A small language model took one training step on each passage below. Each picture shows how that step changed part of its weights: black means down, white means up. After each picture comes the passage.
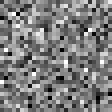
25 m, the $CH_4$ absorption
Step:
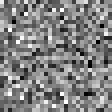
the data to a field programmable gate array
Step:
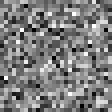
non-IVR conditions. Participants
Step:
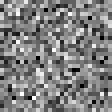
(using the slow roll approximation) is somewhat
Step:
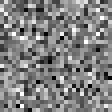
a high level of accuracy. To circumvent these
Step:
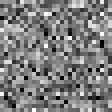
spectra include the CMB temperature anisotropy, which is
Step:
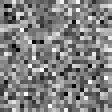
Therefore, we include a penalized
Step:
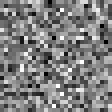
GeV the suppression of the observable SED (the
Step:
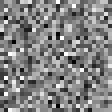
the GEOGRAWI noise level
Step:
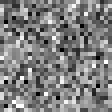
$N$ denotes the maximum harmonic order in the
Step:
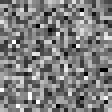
character. Four-body CDCC calculations
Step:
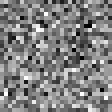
computed with the different methods ({\em cf.}
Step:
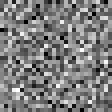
\affiliation{Department of Chemistry and
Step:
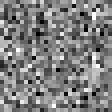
argument of Ref.~\cite{Martin1}:
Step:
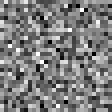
spin bath. This contribution can be easily included
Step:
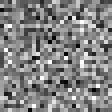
Nick Solomey for leading the
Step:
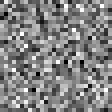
verifier. - Step5: the
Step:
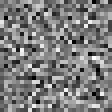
one well to another. The value of
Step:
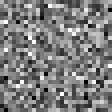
FWHM around $\sim 16$\% of
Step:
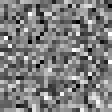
derivative of the Lagrangian with respect to the
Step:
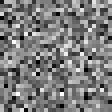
overcome using models based on jet activity of the
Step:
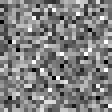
athletes to alternate between the
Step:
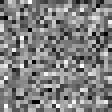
this work. First, the true potential of using
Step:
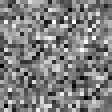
Minkowski space. From the structural point of
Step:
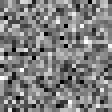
the adaptive learning signal processing algorithm can jump out of
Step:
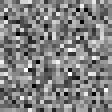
the well known Kelvin problem, which is
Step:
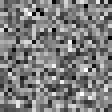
in cobalt nanoparticles and study how
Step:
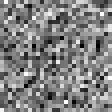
lower-mass main-sequence star, cannot
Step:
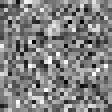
and top Au electrodes, which corresponds to electrons
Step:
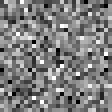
interactions the violations remain small. This suggests that
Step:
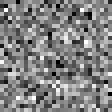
of Figure \ref{fig_overall}.
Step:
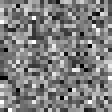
engage moderately in both higher
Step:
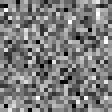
of the master equation can be expressed explicitly as
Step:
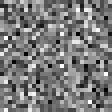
will collapse the state of the system into the states
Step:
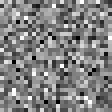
decisions. For example, suppose 1000
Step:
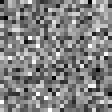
this term is possible using one more Maxwell equation
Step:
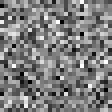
scans. In the second stage, the input
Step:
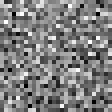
to be interpreted as nonepistemic probabilities
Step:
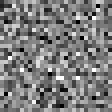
where the spread in the given values is determined by
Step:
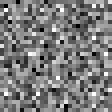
of an open source math library on Intel
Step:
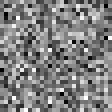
It is interesting to contrast these properties to that of
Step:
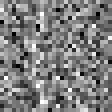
Power}} \end{displaymath} On
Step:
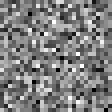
Thus, gauge invariance is found to be
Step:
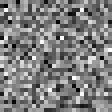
of these equations is the Nash equilibrium
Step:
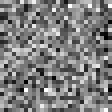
function of halo shape $q$ for central galaxies
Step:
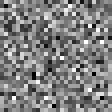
model propagation: the one-step prediction has already
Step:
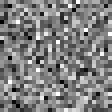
scheme as {\it CSI}, since it is
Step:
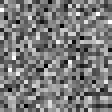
unity fidelity but step (1b) is subject
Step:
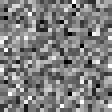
$|F=1\rangle \rightarrow
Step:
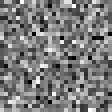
dependence on channel density. Our results are compared to
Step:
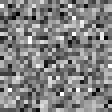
Coarse-graining iteration of the
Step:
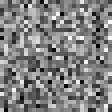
computer, in order to obtain the benefits clouds
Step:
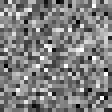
\newblock Scientometrics 63:
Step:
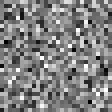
Here, nonlinear effects occur in the regime close to
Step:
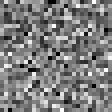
turns out that, aside from the overall standard
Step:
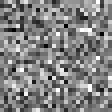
with dimension $D \approx 2$ up
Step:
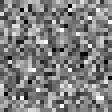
which the intrinsic pulse profile is obtained from higher frequencies
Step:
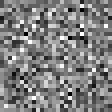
help ensure that AI contributes effectively to economic
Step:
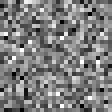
and consequential. Each of these contributes
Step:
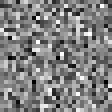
based on the continuous time random walk
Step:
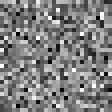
final state are plotted. In addition the plots are
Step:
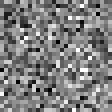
can more easily isolate the details of the
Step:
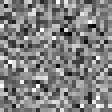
account for the splitting of degenerate orbitals originating
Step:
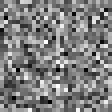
the static vacuum metric containing supertranslation field in
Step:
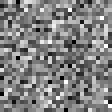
and those are the obligations of
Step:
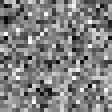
denotes the inverse mass of the electron and hole
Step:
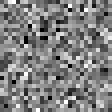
long been observed to blow steadily from
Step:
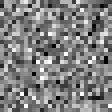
acceleration at early times, which is driven by the
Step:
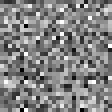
Methods). %We then add this mixture to
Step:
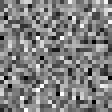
the organs of interest from different image series
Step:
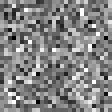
We believe that some weak SFI days were
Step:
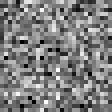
and Qwen 3 in the 32b parameter
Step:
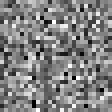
Minkowski space-time, we can
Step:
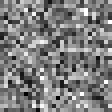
energy resolution at 2-5 keV is
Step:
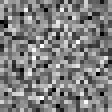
\end{table*} \begin{figure}
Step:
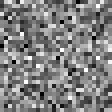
is unbiased and does not rely on
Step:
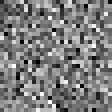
missing crucial information and hindering
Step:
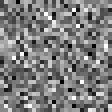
are iso-structural to common polar
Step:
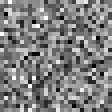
the green rust to hematite relatively
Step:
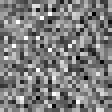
\caption{\footnotesize Construct Normalized
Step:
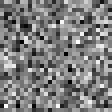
can act as a visual notebook, recording
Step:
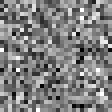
increasing step sizes for $\delta t$ up to
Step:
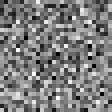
As we know, the Sivers distribution function plays
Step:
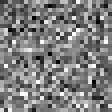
dependence is fixed uniquely, as we will
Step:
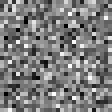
\rho_{\mathrm{sky}} $, with $
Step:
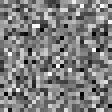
information as a complementary direction. With the increasing
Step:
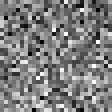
one eventually finds \ba V_{3}&
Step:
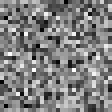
line) where $(k_\perp=k,
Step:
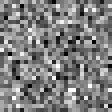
states corresponding to observing $A$ and three
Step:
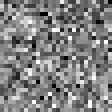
reads from the Poisson-binomial sampling described is
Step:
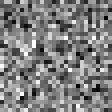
can be subsequently deposited onto the
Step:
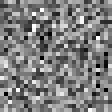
to the average velocity of the neighbors.
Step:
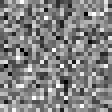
a differential consequence) of the remaining two. In
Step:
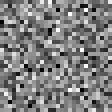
inner Galactic halo by two groups\footnote{There
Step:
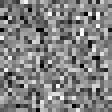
steps involved in creating industrial-proof
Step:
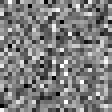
in other words, the quality of the present data
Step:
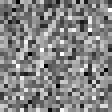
results on our study of two-body parton distributions
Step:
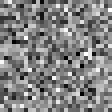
, \label{paramfix}
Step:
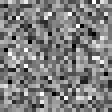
standard $s$-wave pairing. The initial
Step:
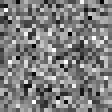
of the reconstruction. (a) Simulated
